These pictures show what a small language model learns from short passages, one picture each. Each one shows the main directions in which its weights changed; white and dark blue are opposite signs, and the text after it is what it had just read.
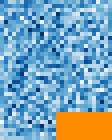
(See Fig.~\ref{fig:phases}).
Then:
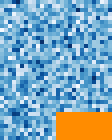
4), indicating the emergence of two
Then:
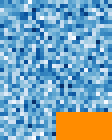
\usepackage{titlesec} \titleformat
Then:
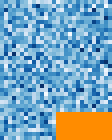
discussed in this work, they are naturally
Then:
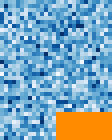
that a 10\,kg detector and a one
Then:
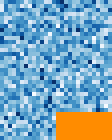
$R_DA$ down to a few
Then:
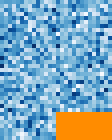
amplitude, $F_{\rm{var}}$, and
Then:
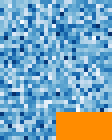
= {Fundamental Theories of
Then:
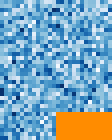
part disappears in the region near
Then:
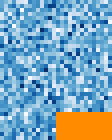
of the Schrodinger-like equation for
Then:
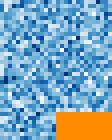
For a normal-helium case, strong ${\rm
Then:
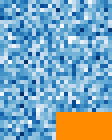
\emph{analysis tree} comes
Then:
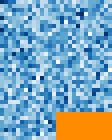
AI and PS parameter sets show considerable
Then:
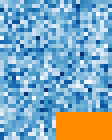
the $B$ factories, and the large number of
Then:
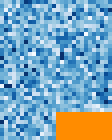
consider the different origin of the optical emission compared
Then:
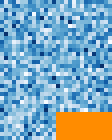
by means of cross database
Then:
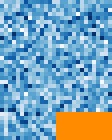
a polynomial with real coefficients having
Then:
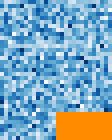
The resistivity is low enough to keep
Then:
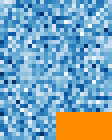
Weibull distribution must be positive. The
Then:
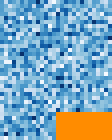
and put this function into (27). This can be
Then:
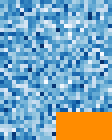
constants. As discussed above, even though
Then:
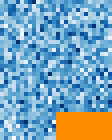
with upcoming space-based CMB
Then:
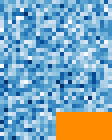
emphasized in multiple work.
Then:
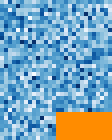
upon for rendezvous in
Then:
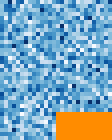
elbow method. \begin{figure}[b]
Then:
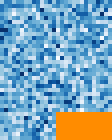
ordinary Be/X--ray
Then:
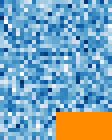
Science, Kobe University,
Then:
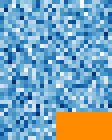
repulsive interaction taking place. For the three
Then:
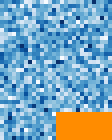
spin clusters exists for real values of $Q$
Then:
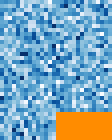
electromagnetic, gravitational,
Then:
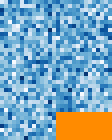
from collapse scenarios and which,
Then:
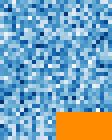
of the form $| \psi_i \rangle |
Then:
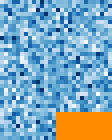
in detail. We separately calculate the
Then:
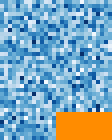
long integration observations, thus the relative amplitude
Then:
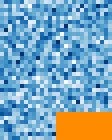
amplitude function in this form means that we consider
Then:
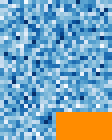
\hline \hline \end{tabular}%
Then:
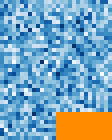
of research has examined predictive
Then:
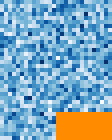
intensity (in light red),
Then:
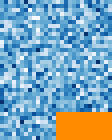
\section{Introduction} The discovery and
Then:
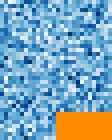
Finally, a relation exists between interspace
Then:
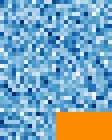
LLM Embedding Space} To
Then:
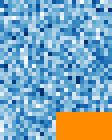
manifolds from holomorphic functions
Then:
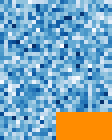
knowledge the first authors that
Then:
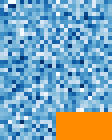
& Median & Mean & 3rd
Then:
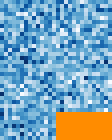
the dashed line represents the cone of
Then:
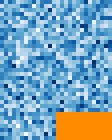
magnetized sphere. The scalar magnetic
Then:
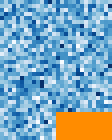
follows \cite{Sane+24}.
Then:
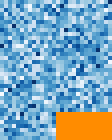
cases where viscosity and gravitational wave
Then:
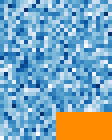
fixed by the re-adjusting the mass
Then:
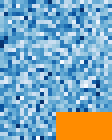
important insights into the nature of
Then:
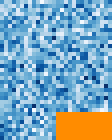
atoms and the subsequent formation of
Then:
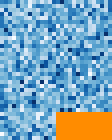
as functions of the pseudoscalar
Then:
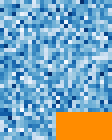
the public perception of free speech
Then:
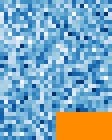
to define the functional integral}. It is important
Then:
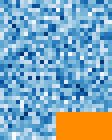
evaluated the performance across different days, which
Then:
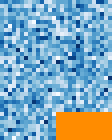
total dipole moment on the two sides.
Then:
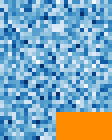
observed (fully reconstructed) in the
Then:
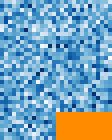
$2.5'$ corresponds to a physical
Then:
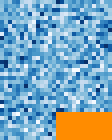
decay as $l$ increases. This
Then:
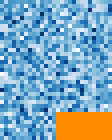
PDF positions. Continuing
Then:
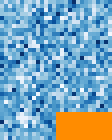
histo} \end{figure} The
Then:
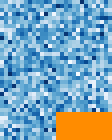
there is only a single Fourier component in the
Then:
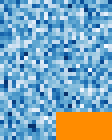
after some transient,; a drift
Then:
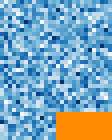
observed with BeppoSAX at two
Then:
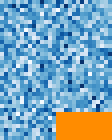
atom labels. **Table
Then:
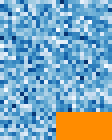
section. We present the channel statistics in
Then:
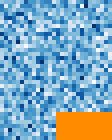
a strong-field regime with a
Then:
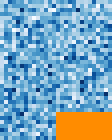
1 through 3 and dummy variables for
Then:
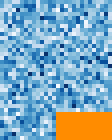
= 8.6 K, stablized by the
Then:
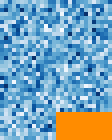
by explicitly calculating the
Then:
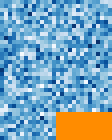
of the line $\delta$-pulse, a line
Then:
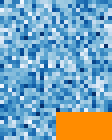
single stars and the MWC. The remainder
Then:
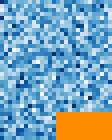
the lens material and the appropriate
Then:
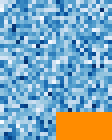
from mid-infrared to THz
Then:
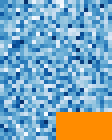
\caption{(a) Left:
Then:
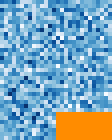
SNRs are the detection of gamma
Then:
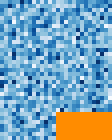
communicative skills of L2
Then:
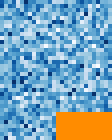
difference\textrm{\ }$\Delta
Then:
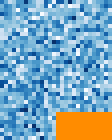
\ee Here $\lambda^\alpha,
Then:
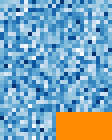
\emph{difference between two consecutive
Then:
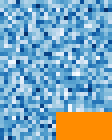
arbitrary weighting functional
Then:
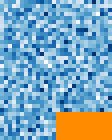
scenario -- but if it is
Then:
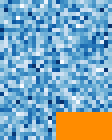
Bayesian population inference. For
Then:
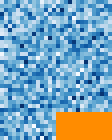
nature. However, the nontrivial structure of
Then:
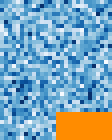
$O((\kappa \log \kappa) /
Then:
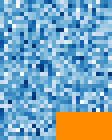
assuming an exponential decay in signal, which
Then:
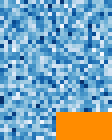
in \cref{tab:ancvars}.
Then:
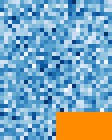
and $P_3(T)$ as one single
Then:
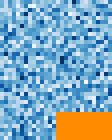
occur.} \label{fig:chiral}
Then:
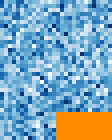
requirement on the L\'evy distribution to
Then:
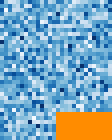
S. Y Tong and A. K.
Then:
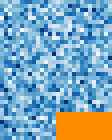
Section~\ref{sect1} using {\tt
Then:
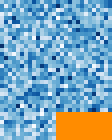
from the CLF in different calibration
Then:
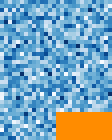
in Fig.~2, SpecF2M
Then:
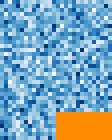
fields -- techniques: polarimetric --
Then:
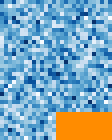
process, and predict the constantly changing
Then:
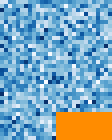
loss. The blue block indicates the
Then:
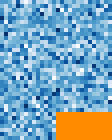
agree quite well, for the same value
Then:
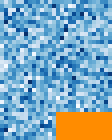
the exponent $\theta(q)$ decreases
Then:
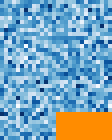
These efforts reveal additional layers of
